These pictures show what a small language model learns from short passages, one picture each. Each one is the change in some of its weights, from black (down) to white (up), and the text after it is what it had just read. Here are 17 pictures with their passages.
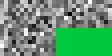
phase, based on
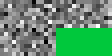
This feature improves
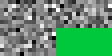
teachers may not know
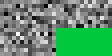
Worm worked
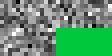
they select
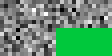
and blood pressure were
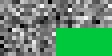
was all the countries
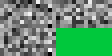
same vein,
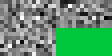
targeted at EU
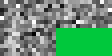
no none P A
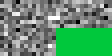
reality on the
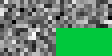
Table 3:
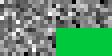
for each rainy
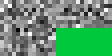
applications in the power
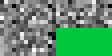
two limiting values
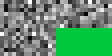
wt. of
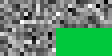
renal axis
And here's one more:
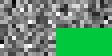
strategies for the development
